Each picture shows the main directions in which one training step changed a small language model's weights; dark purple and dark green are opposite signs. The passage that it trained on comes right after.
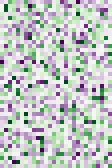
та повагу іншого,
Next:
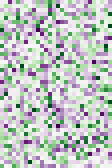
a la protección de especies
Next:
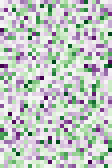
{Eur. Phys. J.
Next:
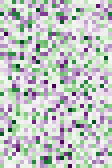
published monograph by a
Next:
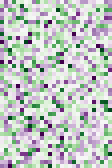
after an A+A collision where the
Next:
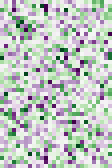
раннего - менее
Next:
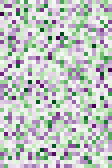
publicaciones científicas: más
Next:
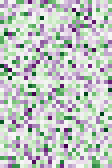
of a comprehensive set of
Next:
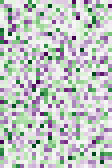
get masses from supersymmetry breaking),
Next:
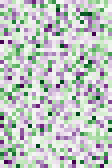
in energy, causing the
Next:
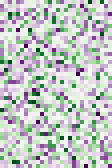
this quantity. The problem of how
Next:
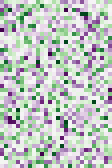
the NIH grant
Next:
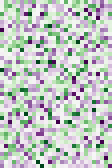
far below the threshold of its
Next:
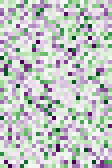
the widths of the lowest
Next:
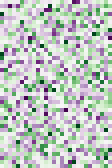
with the estimated values of the
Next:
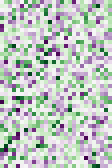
electrónica de transmisión que
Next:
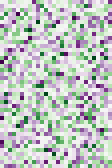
Natijada, BAC ning
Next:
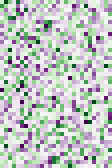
los ítems más relacionados
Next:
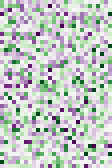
models, does not exclude the
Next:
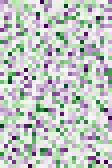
is the same prior width on
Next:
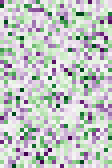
*Boletín De
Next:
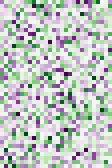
выражаются через
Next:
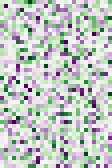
поскольку принципы
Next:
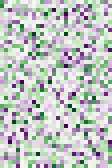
colors (same scale as in
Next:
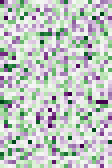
the opportunity to at least
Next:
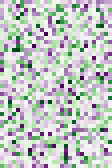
ASIC is coupled to a
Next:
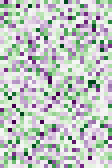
Como exemplos
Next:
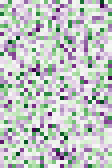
situation de travail ou un
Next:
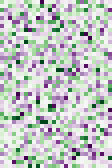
Азизов С.
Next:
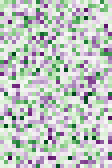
citado por León (2002),
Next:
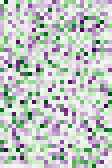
Similarly, the field IMF
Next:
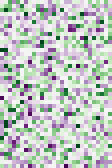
our method to generate the parser
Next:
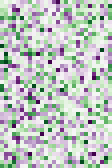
\cite{PDG}, this expression
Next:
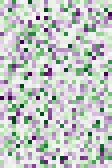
o'qitish samaradorligini
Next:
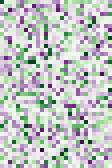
the $A_{Raw}$ parameters
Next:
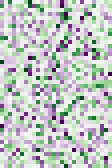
nor a power-law function as
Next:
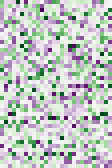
to Charlie and
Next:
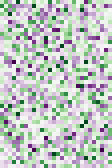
vez que todo o material da
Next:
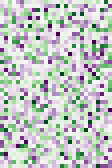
The bending mode is the most
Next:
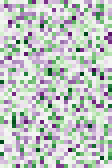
für Wissensforschung,
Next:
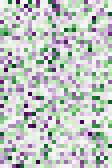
repeated this procedure for five values
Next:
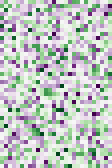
consistent with this estimate. The
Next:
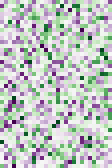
Documentación de procesos
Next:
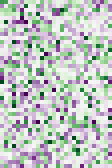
tarzda don va boshqa
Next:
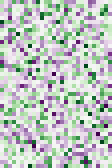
RIN (it decrease down to
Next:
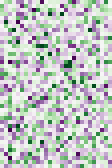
qilinadi. Zamonaviy
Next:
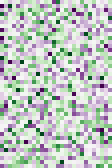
A *Adoração dos Reis
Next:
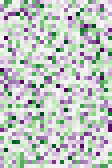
vazifasini kuchaytirish,
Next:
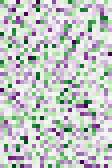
range $H/2 \alt r
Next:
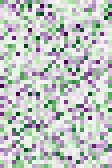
does not propagate. This was found
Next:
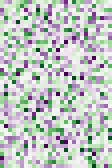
atau jasa baru.
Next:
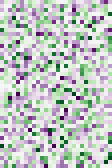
trabajo en formato zip desde
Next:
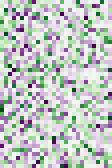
va ishbilarmon"
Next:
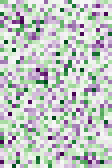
ikki tomonlama rasm
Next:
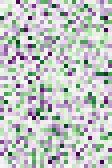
molecular and HI gases and of
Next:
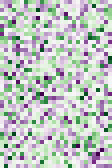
los que crecieron los
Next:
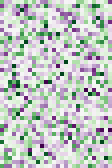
the features and influencing factors of
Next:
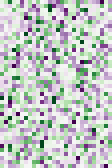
фармони. 5.
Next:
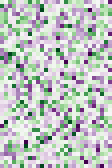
las pistas ni pads
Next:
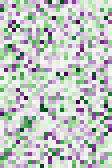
can take one more step of reduction,
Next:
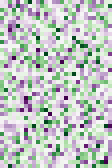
generalize easily. Wermuth
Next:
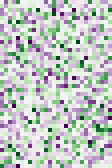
“Har kimki
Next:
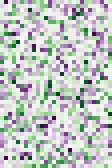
pour qualifier différents types
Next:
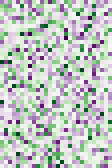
характеристик елементів
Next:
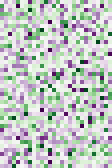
А., & рузиева,
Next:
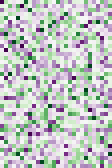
tornam indispensáveis ao
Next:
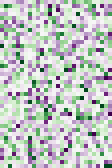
requires only electrical contact with the
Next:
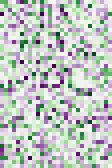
from the site of impact for
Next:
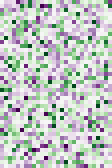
value of $\alpha$; this was
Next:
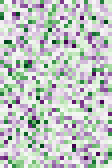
Além disso, mapear as
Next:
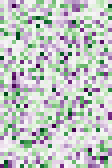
en muchos casos, gracias a
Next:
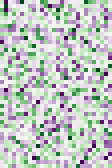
pengumpulan sampel dalam
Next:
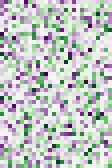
hosil qiladi xolos.
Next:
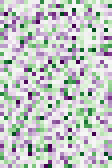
CO LDMEs are determined as
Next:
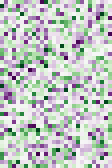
на з'ясування
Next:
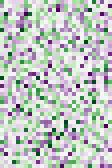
the nanopillars. If
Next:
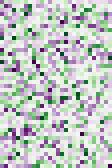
(17%) miqdori ham
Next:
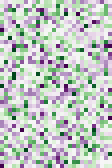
determine the function $f_{\map
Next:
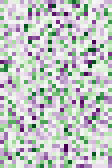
and GVMD models are compared
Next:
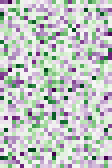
other approaches by at least 7\%.
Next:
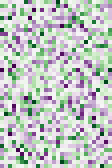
sem higiene, sem
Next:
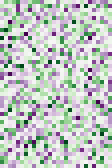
una línea bien
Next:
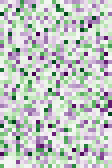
the 1D first-order operator
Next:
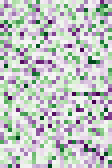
theory to our preferred form we
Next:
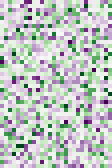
xanh. Sẽ
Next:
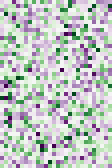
padrões de rutina e
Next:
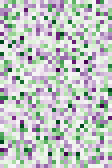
distributions with a Beta stochastic
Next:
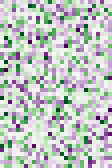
yang dirasakan ibu
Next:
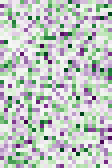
asymptotic analysis with a particular fixed closed
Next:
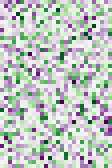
plus poussée mais
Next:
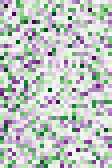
this scenario does not persist for all
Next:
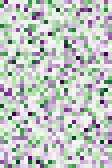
mak yet - sin tog' -
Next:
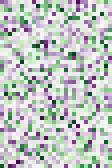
enters the disk preferentially
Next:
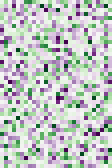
un sentido de pertenencia y
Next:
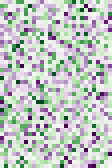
children was relatively low, as
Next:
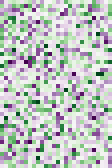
clara y detallada sobre
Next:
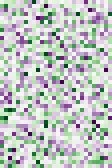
hence more neutrality checks. Although
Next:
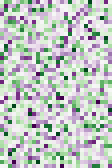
con estos materiales se
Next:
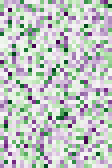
de propositions pour la
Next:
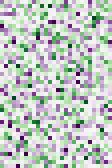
stones for our exploration into the
